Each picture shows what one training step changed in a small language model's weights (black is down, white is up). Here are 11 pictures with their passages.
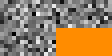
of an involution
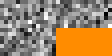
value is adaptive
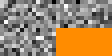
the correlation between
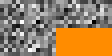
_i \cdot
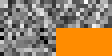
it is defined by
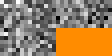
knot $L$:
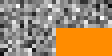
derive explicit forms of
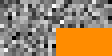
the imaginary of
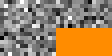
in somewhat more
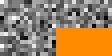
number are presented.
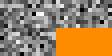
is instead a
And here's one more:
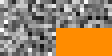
elliptic. In the
